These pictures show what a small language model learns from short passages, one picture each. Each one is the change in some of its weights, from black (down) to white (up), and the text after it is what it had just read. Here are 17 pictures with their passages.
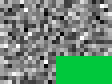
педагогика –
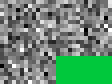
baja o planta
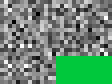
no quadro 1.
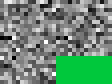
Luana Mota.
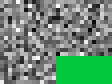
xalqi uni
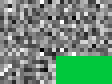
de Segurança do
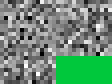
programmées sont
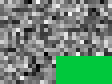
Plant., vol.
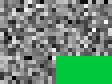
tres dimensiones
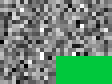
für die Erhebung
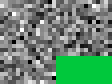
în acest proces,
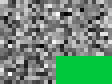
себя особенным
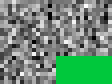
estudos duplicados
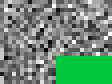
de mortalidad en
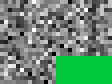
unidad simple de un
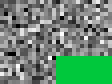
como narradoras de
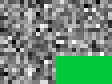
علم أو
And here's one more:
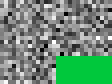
на полонених
